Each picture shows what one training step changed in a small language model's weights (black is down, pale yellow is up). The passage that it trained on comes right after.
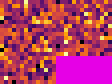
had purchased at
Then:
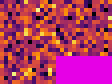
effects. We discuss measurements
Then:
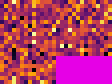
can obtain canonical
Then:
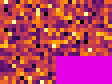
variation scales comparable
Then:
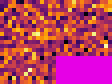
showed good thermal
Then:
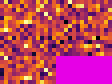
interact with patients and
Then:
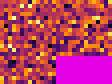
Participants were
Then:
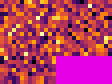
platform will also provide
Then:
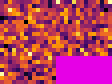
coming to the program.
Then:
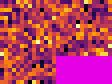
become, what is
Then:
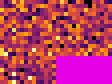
to establish the
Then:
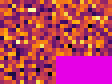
B. Zhang,
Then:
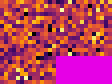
The slope of
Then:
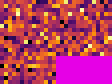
shall investigate the
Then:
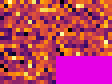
interoperable, and
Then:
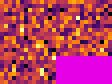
clean groups;
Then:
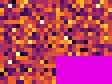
effectively use a
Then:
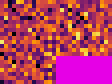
the supernova
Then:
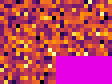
this has apparently
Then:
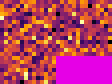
true networks are
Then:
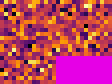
to switch the
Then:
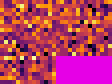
the control class. 3.
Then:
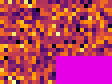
per state giving a total
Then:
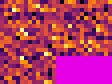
means more poisoned
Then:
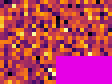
of Ionizing
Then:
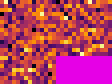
QDs increases a
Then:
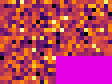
by discretizing
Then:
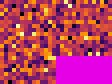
of the trough. In
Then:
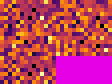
a holographic
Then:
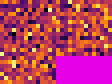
the Particle Physics
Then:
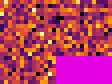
is an image processing
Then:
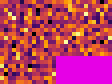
propagation of the
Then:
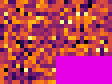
In both figures the
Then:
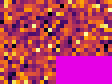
continuous global
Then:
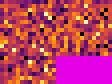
similar concepts like
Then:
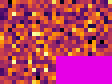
coordinates {
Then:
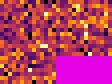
the mother and the
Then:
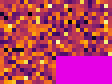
unowned addresses
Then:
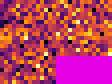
“you are
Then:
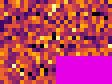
were consistent with the
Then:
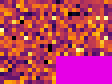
we have introduced a local
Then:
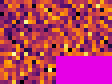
limitations are zero
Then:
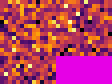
written as the
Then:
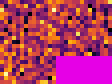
considered at a low level.
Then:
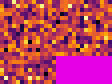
external users.
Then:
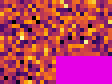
vary significantly ($P
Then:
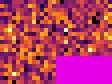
colonies decreased
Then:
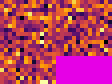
for BMS schools
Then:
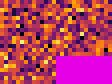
for $S >
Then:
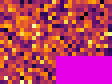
welcomes this in
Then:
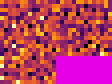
- from the Greek
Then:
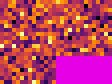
and frequently have access
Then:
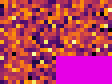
technological audit was
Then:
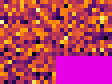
A. Dodin
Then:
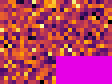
that the outcomes of
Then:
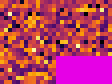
U - V$. In other
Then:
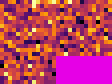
Editor for the
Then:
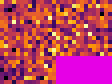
this paper are far from
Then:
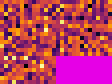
over the years, which
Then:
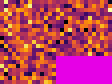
associated to the defect
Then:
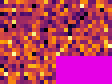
effects for the model (\ref
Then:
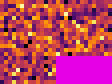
of primary data and
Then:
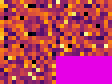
more accurate compared to
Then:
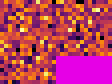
\rho {^{\prime
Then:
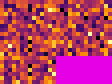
about the detection of a
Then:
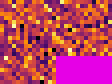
sample' -- have been
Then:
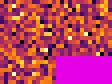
of Fe Tablet
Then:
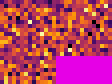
products of structural
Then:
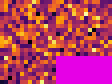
but this also implies
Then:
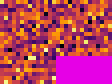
separately by the
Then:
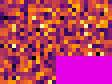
the first rolling
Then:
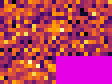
solar panel and
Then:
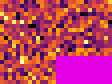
by the Office of
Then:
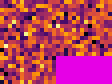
to the bridge
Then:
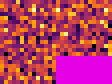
a DL model.
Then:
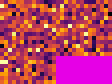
various educational levels
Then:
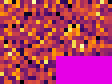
following sets: $W
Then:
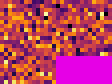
system \begin{equation}
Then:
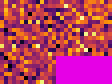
forwarded to all other
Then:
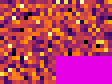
and (b) given in
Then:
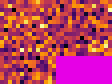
described in our previously
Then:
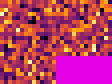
fluctuation associated
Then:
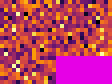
tailor strategies to
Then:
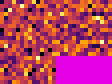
GM has the same
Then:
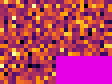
size of the tree would
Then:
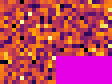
particles. It is important
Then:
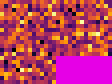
consensus definition
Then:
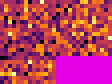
transformations and show that
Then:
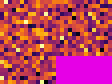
Abstract The
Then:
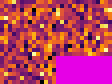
very difficult,
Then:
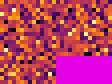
Anisha Anandu
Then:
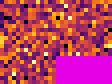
branding of
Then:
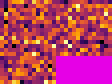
and contextualize
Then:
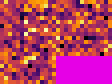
For example, because of the
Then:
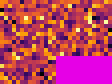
access to their health
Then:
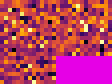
the host. The
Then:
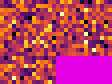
to atomic structures
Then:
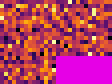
different survival
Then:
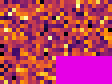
essential for efficient
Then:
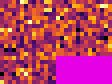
online and other similar
